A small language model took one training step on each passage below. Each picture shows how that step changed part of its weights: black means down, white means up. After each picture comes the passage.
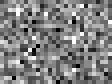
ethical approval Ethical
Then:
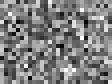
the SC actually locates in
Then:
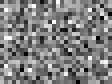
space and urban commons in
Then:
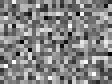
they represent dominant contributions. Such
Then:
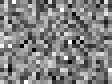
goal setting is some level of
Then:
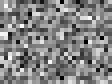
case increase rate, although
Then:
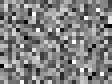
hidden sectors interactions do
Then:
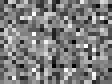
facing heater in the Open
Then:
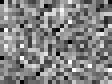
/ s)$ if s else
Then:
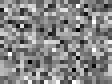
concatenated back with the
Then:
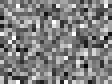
Sersic index, similar to that
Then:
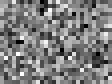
on written expression M6 1
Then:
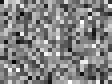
However, scaling violations due to
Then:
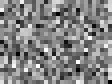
\par Mathematical techniques have
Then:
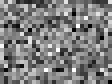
the resultant electrostatic interaction
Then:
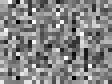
After each shot, the heat
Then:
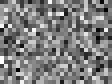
is essential at early stages of a
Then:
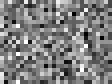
Due to the increasingly
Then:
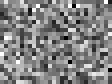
quantizer output is strobe
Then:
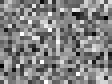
events in real-world
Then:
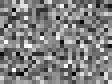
spruce, it is
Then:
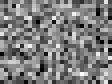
and 10th grades from
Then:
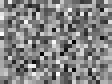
Variations of the resonance
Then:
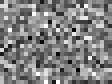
hybrid system enhances the
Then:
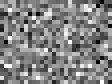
safeguard a
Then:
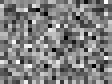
is absorbed then the total energy of
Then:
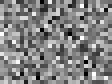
between straight waveguides.
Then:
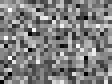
coefficients dependent only on the ratios
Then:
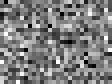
wound discharge to come
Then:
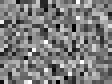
the triangular-lattice
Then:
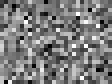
}, where scalar and tensor
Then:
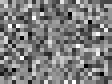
we display them as spheres
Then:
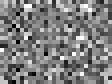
model we form of the outside
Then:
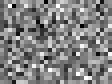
values of salt concentrations.
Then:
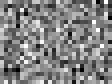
with a mean age at presentation of
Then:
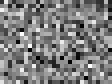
to prevailing traffic
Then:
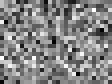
a machine-learning prediction model
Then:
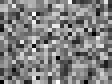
of emotions provoked by
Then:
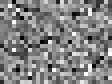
motion reserve is growing
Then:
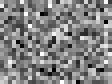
see power-law behavior in any
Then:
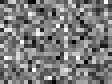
is the overall “brain” of
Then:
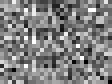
role in enabling new forms
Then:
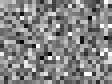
affected joint. The
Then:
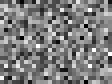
and organ systems. The use of
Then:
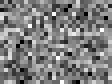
Thus they concluded that addition of low
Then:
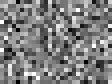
the simulations, at least over the
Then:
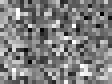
for floats, and plan to
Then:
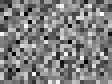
quantum point contact sited at the
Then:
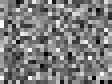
and PL to improve the achievable
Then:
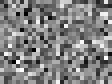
sealed at 4 degrees
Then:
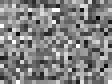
- \widetilde{\sigma}_{\nu
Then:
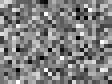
MMI at microwave
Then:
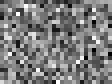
transformation for NbS and
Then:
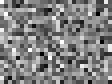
in the communication discipline
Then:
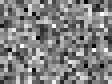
market. Methods of the
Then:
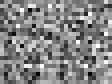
shear rate increases would result in further
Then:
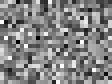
the simulated distribution in Fig. 2
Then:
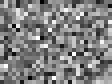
atoms in an array of
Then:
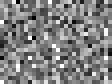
the land of the dead.
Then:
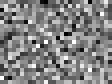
lake in the world. Furthermore,
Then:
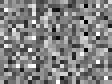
system of human actors, activities,
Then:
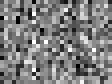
Chicago, IL,
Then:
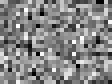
parameters of the PCG signal
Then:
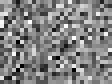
surveys the hypothesis
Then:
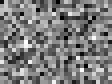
policies are local observables at each
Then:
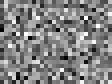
J., Karamanos,
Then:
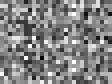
orientation [10].
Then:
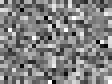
youth. The main results indicate
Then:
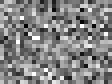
within certain performance norms,
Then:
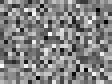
A **public blockchain**
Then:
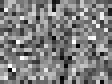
skills by planning and
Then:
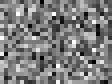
bycatch monitoring
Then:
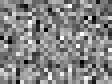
temples, miniatures,
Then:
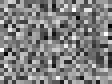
their digital skills in the process
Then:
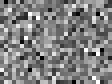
bands.} \item{AGN:
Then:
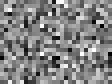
may be square or oblong
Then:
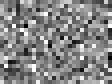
revealed that overall pharmacy
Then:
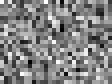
make a query over some time
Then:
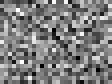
indoor thermal variables and
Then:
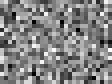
The centers of the spheres
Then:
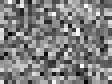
rules can turn this into a
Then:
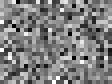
the rest of the results from the other
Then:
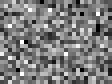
studied to some extent in the
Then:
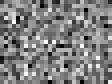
Technology, 2017, {\bf
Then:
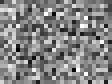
Organization, (2012)
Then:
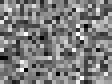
which contains in itself the linear
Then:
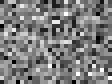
use the convolution of
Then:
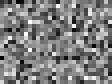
Kim, K. and
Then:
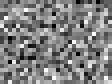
region of the image. Figure 10 –
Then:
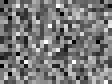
resembles the charge modulations
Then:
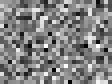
either for reminding APs
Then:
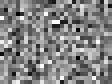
the generalizations to be presented below
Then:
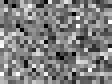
lower frequency regions in the transition metal
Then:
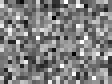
with more instances. In this
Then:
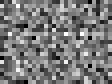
and Bahaaddini et
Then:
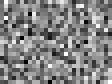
each plot was treated with
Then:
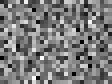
New Zealand,
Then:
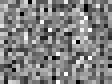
in order to improve the increasingly good
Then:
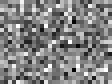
Organic food products are
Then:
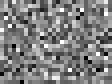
it is generally believed
